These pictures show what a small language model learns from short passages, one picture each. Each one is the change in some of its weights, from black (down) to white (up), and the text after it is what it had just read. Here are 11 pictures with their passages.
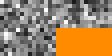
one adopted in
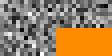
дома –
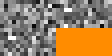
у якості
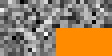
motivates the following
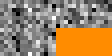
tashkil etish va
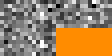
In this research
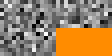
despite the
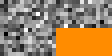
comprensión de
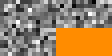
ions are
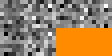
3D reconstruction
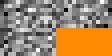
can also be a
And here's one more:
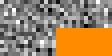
Pus often occur
